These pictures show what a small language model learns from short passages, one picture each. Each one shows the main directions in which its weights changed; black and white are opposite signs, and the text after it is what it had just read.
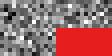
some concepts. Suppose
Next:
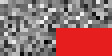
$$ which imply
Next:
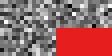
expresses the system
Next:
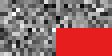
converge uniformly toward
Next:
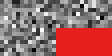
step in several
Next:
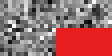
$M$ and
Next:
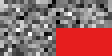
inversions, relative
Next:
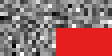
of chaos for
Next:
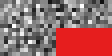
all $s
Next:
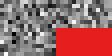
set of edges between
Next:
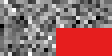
(for details see
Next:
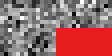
2) and consider
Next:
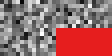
with point-preserving
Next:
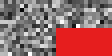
primality test
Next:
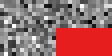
called {\it the
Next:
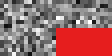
also finite) with
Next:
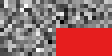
its Lebesque
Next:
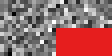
which has corresponding circles
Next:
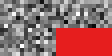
theorem. This
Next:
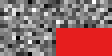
arguments as in the
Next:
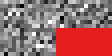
\Gamma W,
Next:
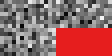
by the Depth
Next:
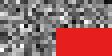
there is of size
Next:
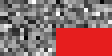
for $\vert
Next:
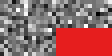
rate $\lambda$)
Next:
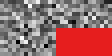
an essential role in
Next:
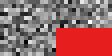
the number of future
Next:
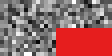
$ G $. Moreover
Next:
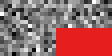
as follows. In
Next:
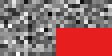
(not necessarily
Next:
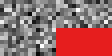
using the handle
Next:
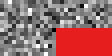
max}}$ is the
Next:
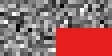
at origin, have
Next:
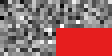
So we need to
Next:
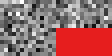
If furthermore
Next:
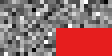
than $k$
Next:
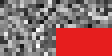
\] it follows that
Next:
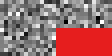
j \leq
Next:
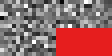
such that for the
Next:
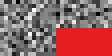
particular, they formulated
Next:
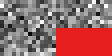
Note that if
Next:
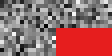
The operations of the
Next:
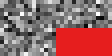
end $\partial
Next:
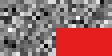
a boundary data
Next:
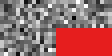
and then we prove
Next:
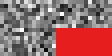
this paper, we
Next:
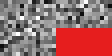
2$ be a
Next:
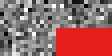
=x$ we
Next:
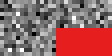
consider Lyapunov functions on
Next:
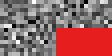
for $G$
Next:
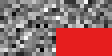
are at least
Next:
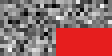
grass lying
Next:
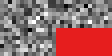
following diagram is
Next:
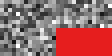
in general not the
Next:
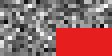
and thus, starting
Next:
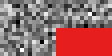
have that a Poisson
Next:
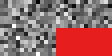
of $u$
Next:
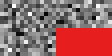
in the above examples
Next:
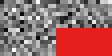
a small RIS
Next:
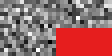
the line bundle which
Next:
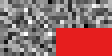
it is natural to
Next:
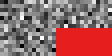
the transfer functions
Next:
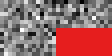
spectral twins.
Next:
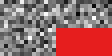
whole domain. Here
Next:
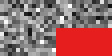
plays a crucial
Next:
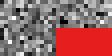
introduction of digital
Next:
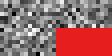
of an equilibrium point
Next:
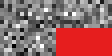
< \alpha <
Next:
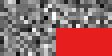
writing \[
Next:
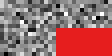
schemes for advection
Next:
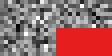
n,$ satisfying one
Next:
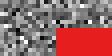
in the relative coordinates
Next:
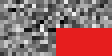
\{\lambda \in
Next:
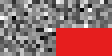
be a multiple of
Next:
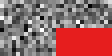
We denote by
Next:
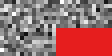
all permutations of
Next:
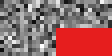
boundaries is $\tau
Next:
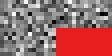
in which the true
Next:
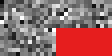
From Sobolev embedding
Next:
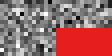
generalizes without
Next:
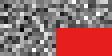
the experiment, we
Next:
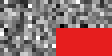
the economic
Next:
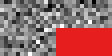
ring with a
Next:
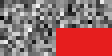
We employ $20
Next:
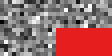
EC cannot be
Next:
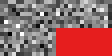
- \Delta t
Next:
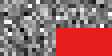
the following exact
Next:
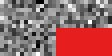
follows by Lemma
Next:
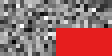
case of only two
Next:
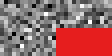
change of coordinates
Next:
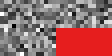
over the space of
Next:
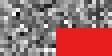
and traffic
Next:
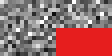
$$ Furthermore,
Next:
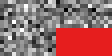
finiteness result
